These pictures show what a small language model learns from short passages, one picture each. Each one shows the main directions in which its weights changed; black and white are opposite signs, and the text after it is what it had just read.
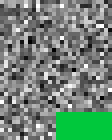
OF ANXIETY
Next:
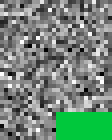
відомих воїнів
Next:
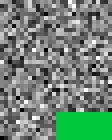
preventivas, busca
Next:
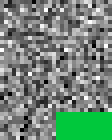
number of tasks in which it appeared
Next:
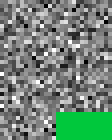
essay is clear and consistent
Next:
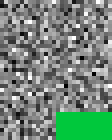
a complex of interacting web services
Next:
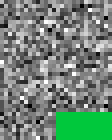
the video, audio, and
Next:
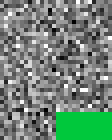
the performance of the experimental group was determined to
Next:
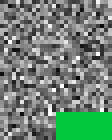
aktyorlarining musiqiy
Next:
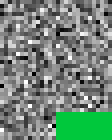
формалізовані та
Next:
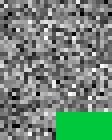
the liberalization of the sugar
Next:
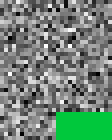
we present a summary and conclusions.
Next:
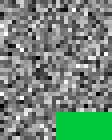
on my left leg. After
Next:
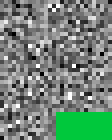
of a user when interacting with different
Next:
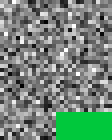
formativi con minore presenza,
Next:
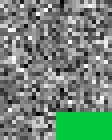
nature of implementing ESD.
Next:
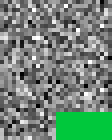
dry mass, respectively) and the flowers
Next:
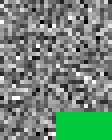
new onshore and offshore
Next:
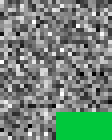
planning completed at the University of
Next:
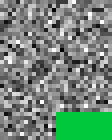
is the spectrograph of
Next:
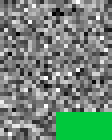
Jiarui and Mirshani,
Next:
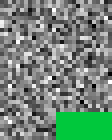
can handle more complex input data,
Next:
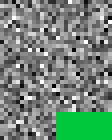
criticized that it takes too
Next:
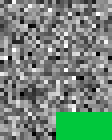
and shows some exciting potential applications in
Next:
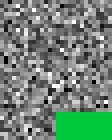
dashed lines correspond to SFR
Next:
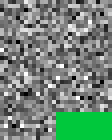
know that acceleration is sensed
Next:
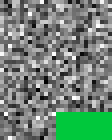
e autovetores ``` resultado
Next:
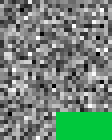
Catalogue: A process of
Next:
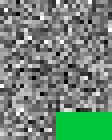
KT – bu matn birligida
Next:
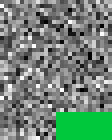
a financial literate and should be
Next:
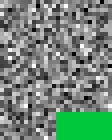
using proportional simple random
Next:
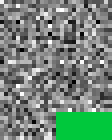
interdependent networks and the dashed
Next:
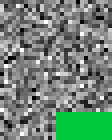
D. Lafferty, C.
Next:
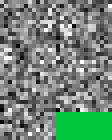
the context of regulatory,
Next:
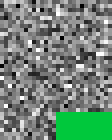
Different clock models (strict
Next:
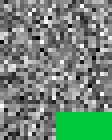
one can observe a higher-z
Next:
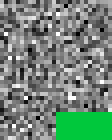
The membership of the variable stars
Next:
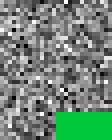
shape is sensitive to the surface
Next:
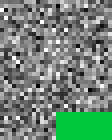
Bell-type experiment provides an operational
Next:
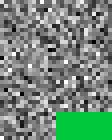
controls the fluctuations, is
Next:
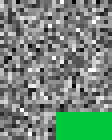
The influence of refreshing
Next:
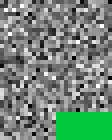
4/5 organic 5/5 cheap
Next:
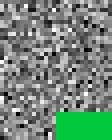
with sodium chloride. In
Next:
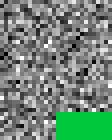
the Education Local Authorities the
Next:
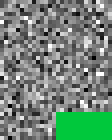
decreasing susceptibility of
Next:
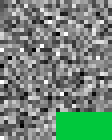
crises de ansiedade,
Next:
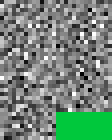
an embedded hardware
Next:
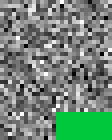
by ParaFlow in comparison to
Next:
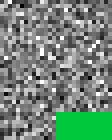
Казахстан по
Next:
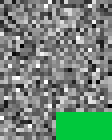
calculated doses derived from the
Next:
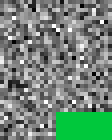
in the complex plane. For example, the
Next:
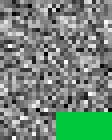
of mass of the $q\bar{q}$
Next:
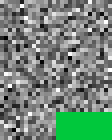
asboblarni tadqiq
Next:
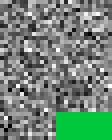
esterification was carried out after the
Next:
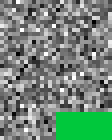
for the baseline and rising under the
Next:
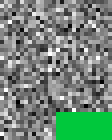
tempo quando todos os
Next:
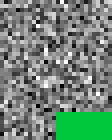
\begin{figure}[t] \center
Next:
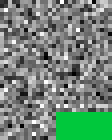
= blue, citecolor =
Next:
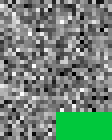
analysis that shows that paid peering is
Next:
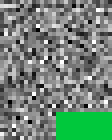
\be \label{current-1}
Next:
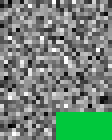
There is a significant concern with the
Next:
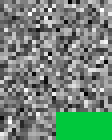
one supernatural being: –
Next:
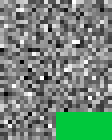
other extreme where we take a very
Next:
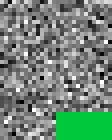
«Донбасс –
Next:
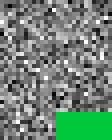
which contains all beams with common
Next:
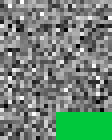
mundo y epitafios de
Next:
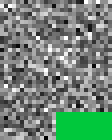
muvaffaqiyatga olib
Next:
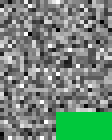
Chapter number and y is sloka
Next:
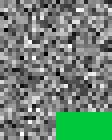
zonation) and Figure 6 (secondary
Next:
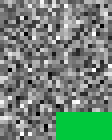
discussions which they had with him in the
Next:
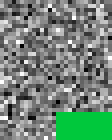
of this research is experimental research methodology which
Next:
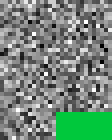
are referred to as ``minimum
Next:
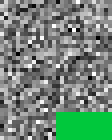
I.3 Spezielle
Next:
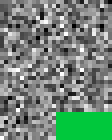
explanatory variable, the results are
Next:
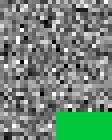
objective of this demonstration is to
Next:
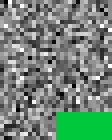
0 to 5 (decimal numbers
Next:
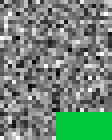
the BCS interaction, there is a large
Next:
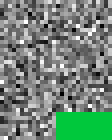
reading culture, reading
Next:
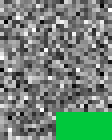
conseguir um tratamento
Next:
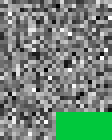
fuertemente afectada por la
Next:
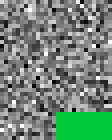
was passed through the reactor at the
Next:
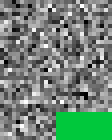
of short-range impurities in high
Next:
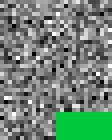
ravishda yumshoq
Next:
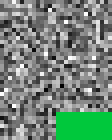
of an addition of 1-cocycles
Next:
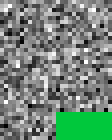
which the LHC experiments exploit
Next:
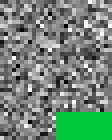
human cancer cells, tissues
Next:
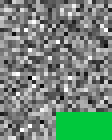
effective potential that strongly stabilises
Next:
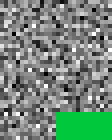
fibrocystic disease on
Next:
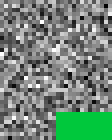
``composite vortices,''
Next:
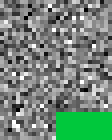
of experimental studies The samples for
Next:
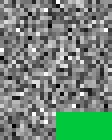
In buffer media, the rate increases
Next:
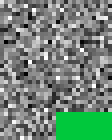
badiiylik nuqtai
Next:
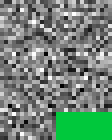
effective treatment of R/R
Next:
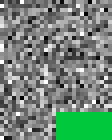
7, 9**) where I have used linear
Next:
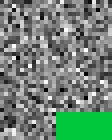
alert indicating a high-intensity
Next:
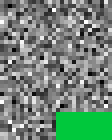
which indicates that it is strongly
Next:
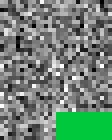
response time. From the edge
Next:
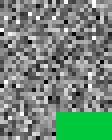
denaturation at 94°C for
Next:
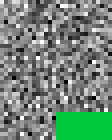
super-twisting sliding
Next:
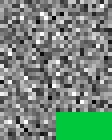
pode se beneficiar de
